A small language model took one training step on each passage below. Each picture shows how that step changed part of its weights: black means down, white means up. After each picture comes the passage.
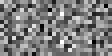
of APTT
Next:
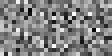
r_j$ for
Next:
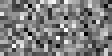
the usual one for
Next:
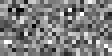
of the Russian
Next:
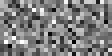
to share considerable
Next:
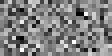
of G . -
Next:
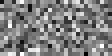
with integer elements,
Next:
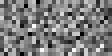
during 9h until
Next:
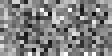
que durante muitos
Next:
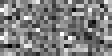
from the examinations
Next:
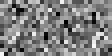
of line I with different
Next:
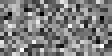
concrete level, the
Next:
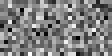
due to deep
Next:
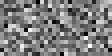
match their strategy
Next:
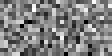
percentage of the
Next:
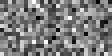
huge role in
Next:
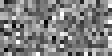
criança de
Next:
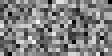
W_a$, one
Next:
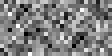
support activities, such as
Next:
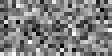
less constant value,
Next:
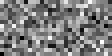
marketing of a range
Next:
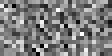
particular, suppose that
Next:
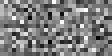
a comparison between
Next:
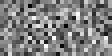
We get the decomposition
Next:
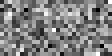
most six}
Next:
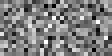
voor de
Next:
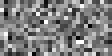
is the height of
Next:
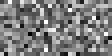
stable over the
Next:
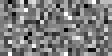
plans to add an
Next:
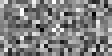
Poli 3
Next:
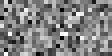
The double sum
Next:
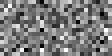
symmetric about the
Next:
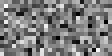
Hope of the
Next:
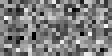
of Medenine
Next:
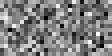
leg coordination,
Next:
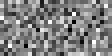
increment is given by
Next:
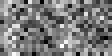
about the contribution of
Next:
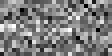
the model, a
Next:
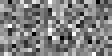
classés dans le
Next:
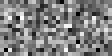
By the following Proposition,
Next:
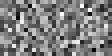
for which we have
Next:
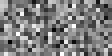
due consideration for
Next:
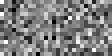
the $i$th
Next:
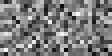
Design Table 1
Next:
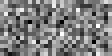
Абу али
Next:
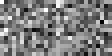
presente investigación la
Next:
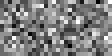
examine the determinants
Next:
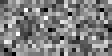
different p_H values
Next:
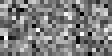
of the problem of
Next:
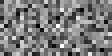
gross anders
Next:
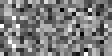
but seem to have
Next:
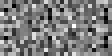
conducive to
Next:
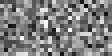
the categorical
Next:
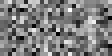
of a family.
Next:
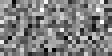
\vskip 10pt
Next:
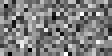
The antenna
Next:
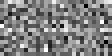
at the origin,
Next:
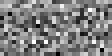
culturales y
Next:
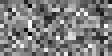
the government provide support
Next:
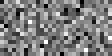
school and the
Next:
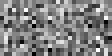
despite of the
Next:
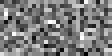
jantung dan
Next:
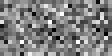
terms of operative
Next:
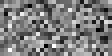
get an analytically
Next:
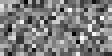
study investigates the
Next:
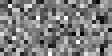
are personnel
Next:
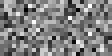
of lipids in
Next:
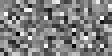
their village.
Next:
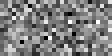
the values of 6
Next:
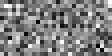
single men slept
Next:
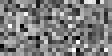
to fifteen
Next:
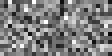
the misery
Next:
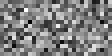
umgehen. In
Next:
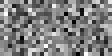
law; legal
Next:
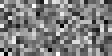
VKM has
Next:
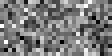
marketing team
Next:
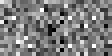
\medskip If
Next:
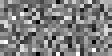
$ is the knot
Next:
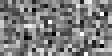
lugar son
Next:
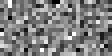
escalation due to
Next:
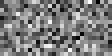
leichter zu
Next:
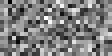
of rebellion
